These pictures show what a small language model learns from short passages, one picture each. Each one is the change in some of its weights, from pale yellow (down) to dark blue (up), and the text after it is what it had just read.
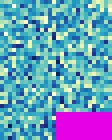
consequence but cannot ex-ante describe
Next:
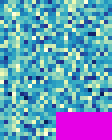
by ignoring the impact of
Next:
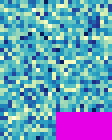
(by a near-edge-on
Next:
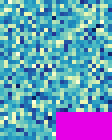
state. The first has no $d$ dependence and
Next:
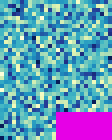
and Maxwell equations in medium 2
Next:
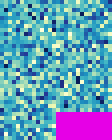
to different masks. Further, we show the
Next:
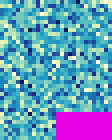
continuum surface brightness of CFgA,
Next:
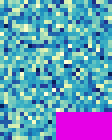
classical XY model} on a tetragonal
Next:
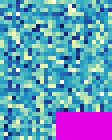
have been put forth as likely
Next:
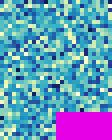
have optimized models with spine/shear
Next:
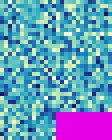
from the particle position, {with a conversion
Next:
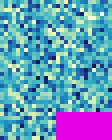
Level at which the program can be
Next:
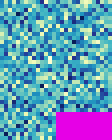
\begin{figure*}[h!] \centering
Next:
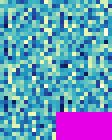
\end{align*} The derivative of the
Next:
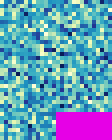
law." Although the contents and
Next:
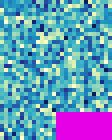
automatically re-transmit
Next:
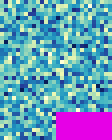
garantiert uns nun die
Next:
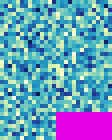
DPM formalism described in
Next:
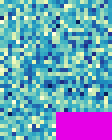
the covid-19 pandemic.
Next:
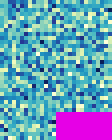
of valid inequalities, which we
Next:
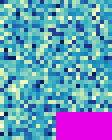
each layer is a Sigmoid nonlinear
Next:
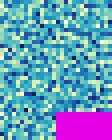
(part of Texas), the Great
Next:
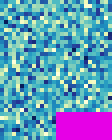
of 3I/ATLAS (au) |
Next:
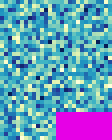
for some prime factor of $\#A$
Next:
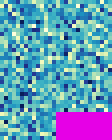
first show that the existence of a specific path
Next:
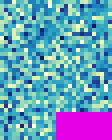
\rref{wt}, the following uniform
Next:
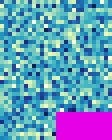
any $\beta \in {\mathcal B}$ and any point
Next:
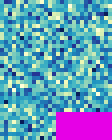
to prove the statement. We may assume that
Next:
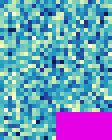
according to a particle's $y$
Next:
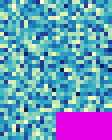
study we shall consider a number of particles ten
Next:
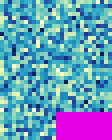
by uncertainty about the dispute?
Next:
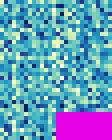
the projective plane, this is a simple
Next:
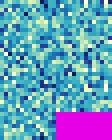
\geq n$. We proceed as in last
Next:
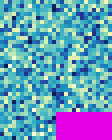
E^n f, g_j \rangle =
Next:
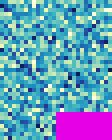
to our subject. His widely used
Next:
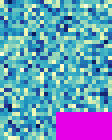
nature of $H^1(\LU)$ by
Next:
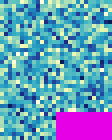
statements about the system's behavior under
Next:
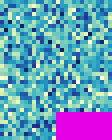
is the same as Kanayama's
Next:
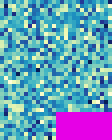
operators $x$ from $\ell^2$ into
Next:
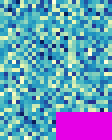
simple pole. Importantly it is
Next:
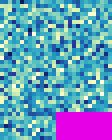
the nodes causes contention to any other
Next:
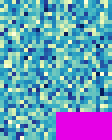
each $n\in \mathbb{N}$. It is
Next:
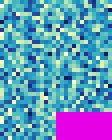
Zhang, Comments on new
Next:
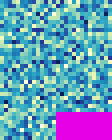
angles we plugged back into
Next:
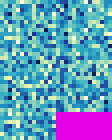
\eqref{3.2}, this implies $\pa
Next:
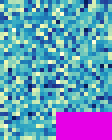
hemispherical condenser, the
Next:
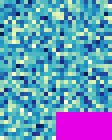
information on the fractional derivative of a function at
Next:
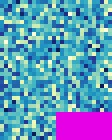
bundles which create the inertial
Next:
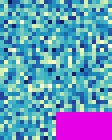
HO residual (non corrected) &
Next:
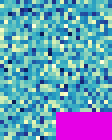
Y}; \label{feasibility2}
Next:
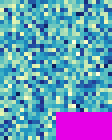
space-like Weingarten surfaces in
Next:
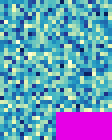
is to prove that the functional sequence
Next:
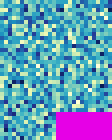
of $\Gamma_{k-1,\epsilon}$ in
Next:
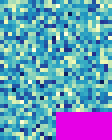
data stream records events that are
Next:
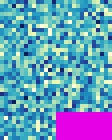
\proof Since $\Sigma_n$ freely
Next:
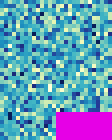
\noindent car $\overline{j}_{!}\
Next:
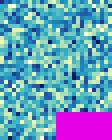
fellowship with CVU number
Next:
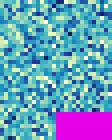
Averaging of single-photon
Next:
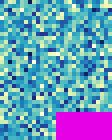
Open boxes are total systematic
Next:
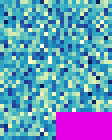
\begin{align} M=\begin{pmatrix}
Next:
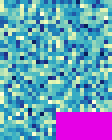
uniform surface heat fluxes to the
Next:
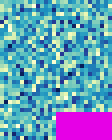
along them. The gradient of
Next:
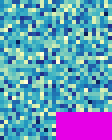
sparseness of the network edge), and
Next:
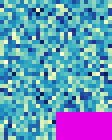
of $\Lambda TM\oplus\varepsilon^2$)
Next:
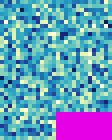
conformally flat on~$V$ and by
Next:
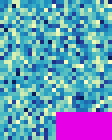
is identified with the Higgs field.
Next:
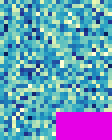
can be directly generalized to $N$
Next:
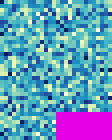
models did not consistently outperform their
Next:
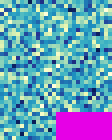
which case Galois types may be
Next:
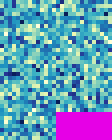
$U$. Since $I_0$ is bounded,
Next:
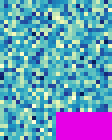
light and there is no back-reaction with
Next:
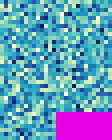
23] It also shows similarities with the
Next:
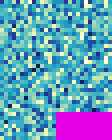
\gamma = u \cdot \frac{p_1
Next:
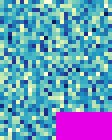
sensitivity of the DST
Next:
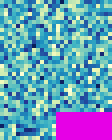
irradiation can react with
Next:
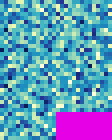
R. P. J. Perazzo,
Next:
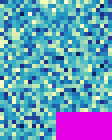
the only contributions which may not be
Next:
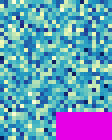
the last step, work for any $p >
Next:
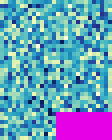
found at higher temperatures. Upon cooling from
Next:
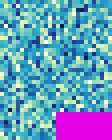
and therefore the partial wave coefficients are free
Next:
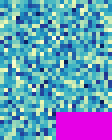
of phase), with the conditions summarized in
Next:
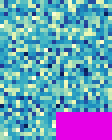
allowing the gains in the second order system to
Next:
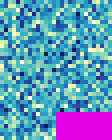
effect also needs to be specified corresponding to
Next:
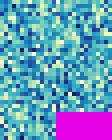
At that point, the estimate of negativity
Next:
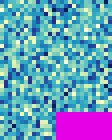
was used for titanium delivery in
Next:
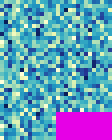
these two properties can be derived analytically as
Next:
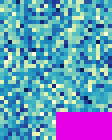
mind that the $k$'s are
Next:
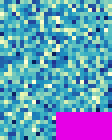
been proved by Li and Zhou
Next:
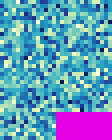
a 2-dimensional plane distribution on $M$ with
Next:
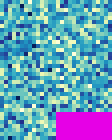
for the Adware class are comparatively
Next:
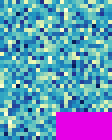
\begin{figure} [ht!] \centering
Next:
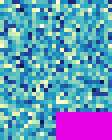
an `exact uncertainty'
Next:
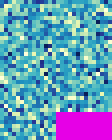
$A_2$ singularity, since
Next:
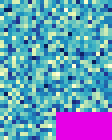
conjunction analysis and the false
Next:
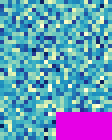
\begin{eqnarray} \left( \Delta
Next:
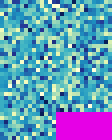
with other surface specific probes.
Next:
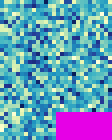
the carbon tax below the
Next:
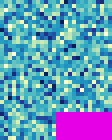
circle. \medskip Next, if
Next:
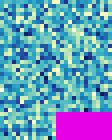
fact, a perverse sheaf (since
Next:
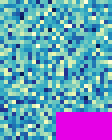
image during the outer iteration
